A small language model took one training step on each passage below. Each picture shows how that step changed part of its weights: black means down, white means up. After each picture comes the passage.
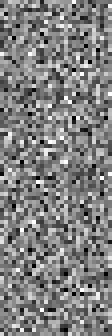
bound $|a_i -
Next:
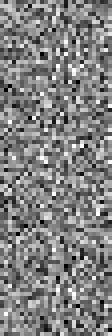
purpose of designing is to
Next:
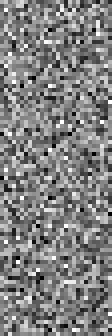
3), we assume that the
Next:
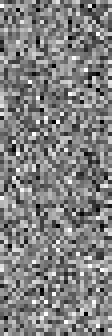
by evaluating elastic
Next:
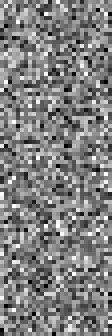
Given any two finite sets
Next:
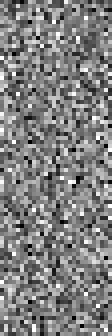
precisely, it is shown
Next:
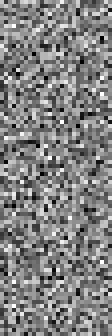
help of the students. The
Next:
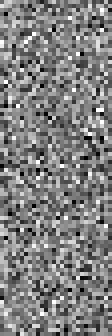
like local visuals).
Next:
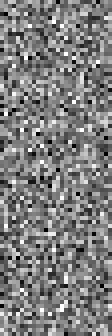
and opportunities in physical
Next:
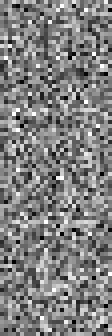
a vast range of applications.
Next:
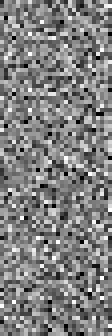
$B$), which are
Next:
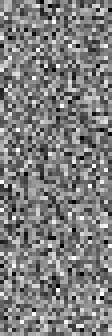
corrections known to generate the
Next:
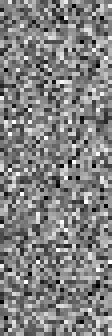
minimizing leakage. This
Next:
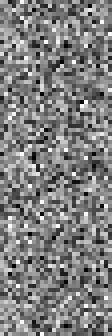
black lines show the mean and
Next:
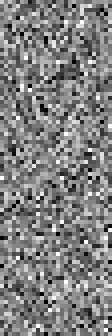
Let $\mc$ be a
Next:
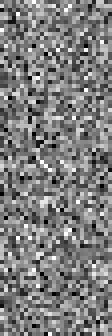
Succinate bound
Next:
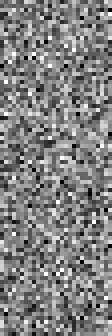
animal fodder.
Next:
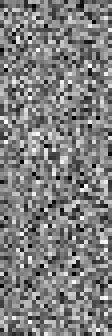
and as $y$ at
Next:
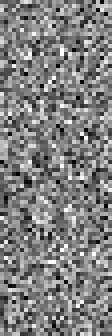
max}$) in cardiac
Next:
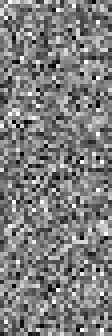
left hand side to wind up with
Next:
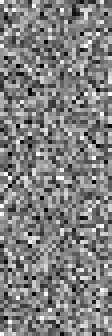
The very low adoption of these
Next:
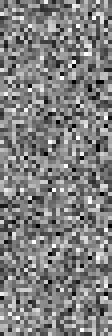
EU's Framework
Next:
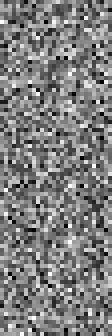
pollen, and visit
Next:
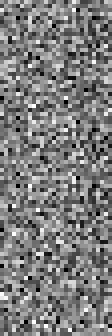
field theory. We also note that
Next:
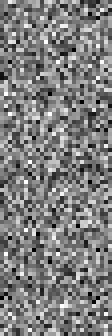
get in contact with European
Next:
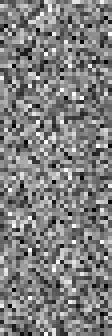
as of Nāyak
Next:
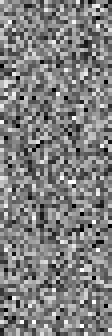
the model, we have tested
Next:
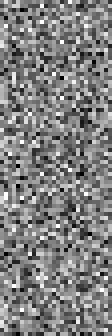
on). Indeed,
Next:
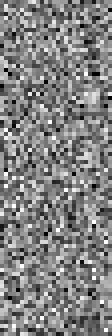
the quantum of optical excitation
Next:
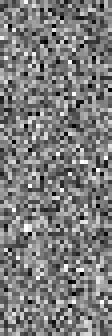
OLFC include such dynamics
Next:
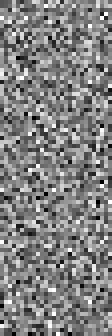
s. \end{align}
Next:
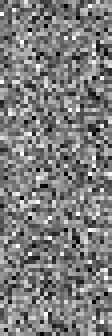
parameters from CMB data on
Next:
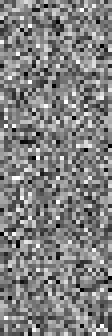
workplace and actively work
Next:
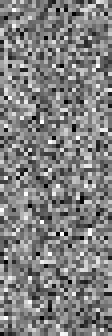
E.$$ The average energy is:
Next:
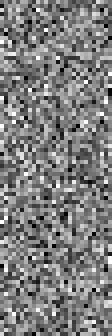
} \caption{Avg
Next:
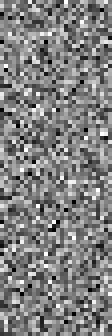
cooperative website
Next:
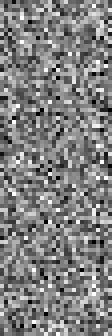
CHIME, but
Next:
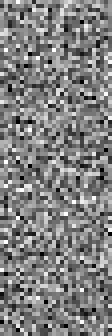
of bright cells that can
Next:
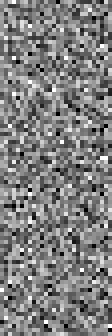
facts and techniques but part of
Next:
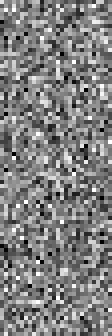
The most interesting remaining case
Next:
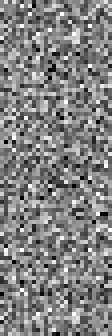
doses are accumulated in
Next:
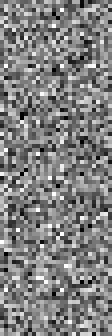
the errors in the measurement of
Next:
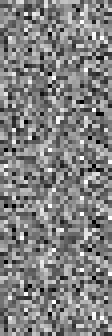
information with the environment before the environment
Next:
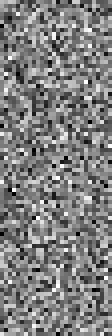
circle. As was written in theory
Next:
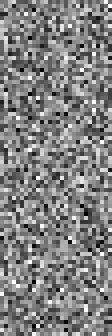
a dynamical system and for a
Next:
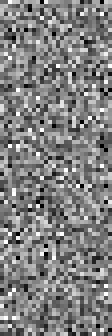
robust detections of any
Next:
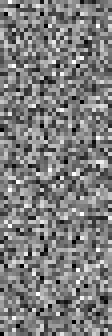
one can directly derive the
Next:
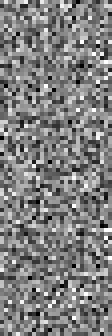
\item[(M)] for any
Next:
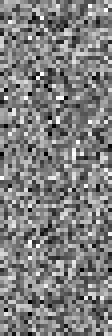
documented text data
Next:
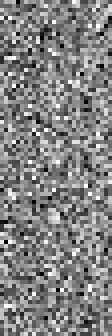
i \leq m$. The star
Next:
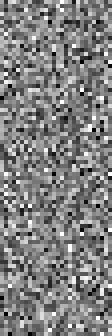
of the distance between primary
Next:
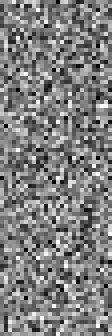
analyzed to clarify
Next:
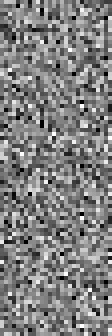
in general will be further explained
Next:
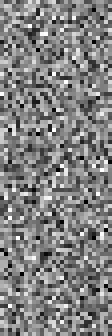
commonly described anterior
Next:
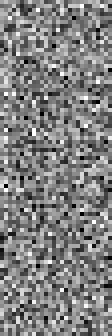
thus, \begin{equation}
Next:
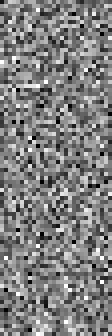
2020) in his research proves
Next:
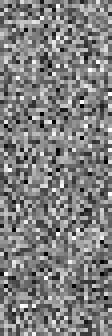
is most useful to compare
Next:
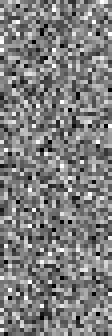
The uneven amount of
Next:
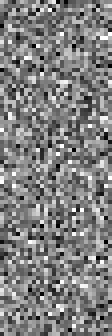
switching device can
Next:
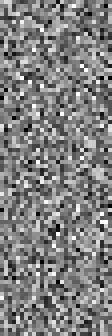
believed to produce
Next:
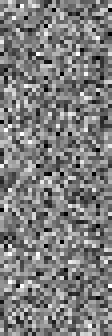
test suite that grows
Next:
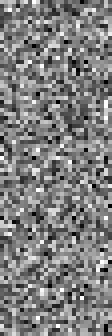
Output per skill
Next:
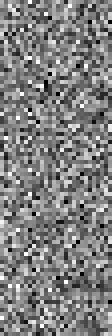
recognition. 3.
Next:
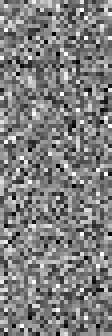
Restricted cohomology of
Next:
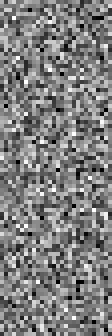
rate, or main production variable
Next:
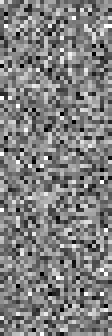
may happen that an
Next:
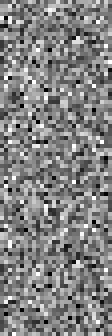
eigenvalues $% \exp
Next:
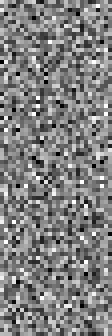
outside the scope of
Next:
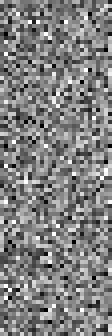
is over a finite number of
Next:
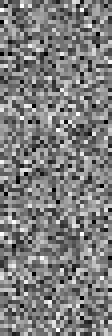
an outer base-point
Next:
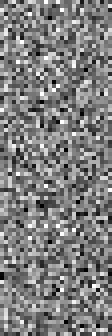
rotation in the two-dimensional space
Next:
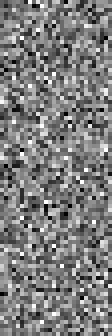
on. Since $V$ is
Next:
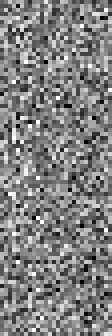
We see critically different patterns
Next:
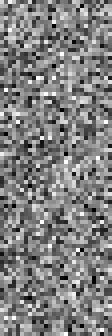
ranked by using a language
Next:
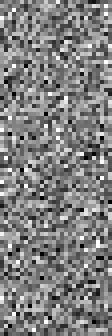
given any $\varepsilon > 0$,
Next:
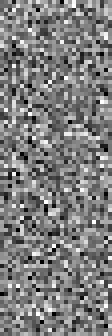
onto $X$ with
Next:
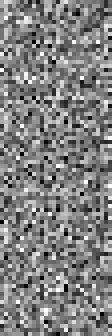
is expected that there should also be
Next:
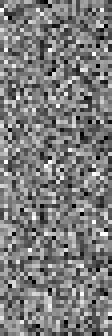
integrable representations, the
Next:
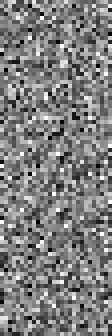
a higher percentage of
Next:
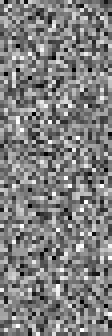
Aging & Human
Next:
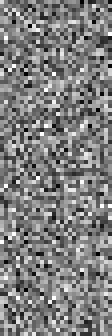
be the complement of a
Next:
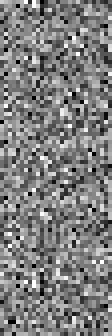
monitoring studies have suggested that
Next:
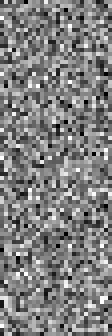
walk-off with
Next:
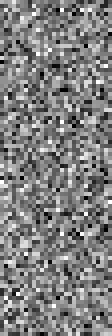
The table shows that the coefficient of
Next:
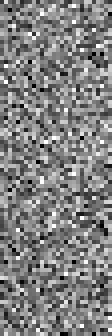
This opinion is in
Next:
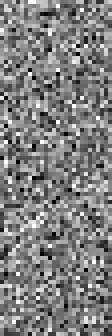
useful to others interested
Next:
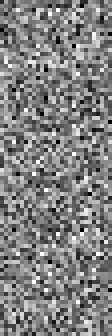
the public toward generic
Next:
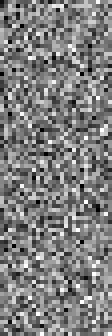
Abstract Contra the
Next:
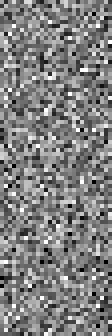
measurable solutions of the corresponding
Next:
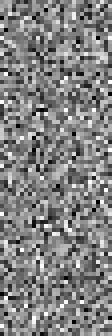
spin-flipping in the
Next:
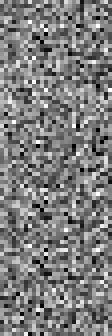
eigenvalues. Call the
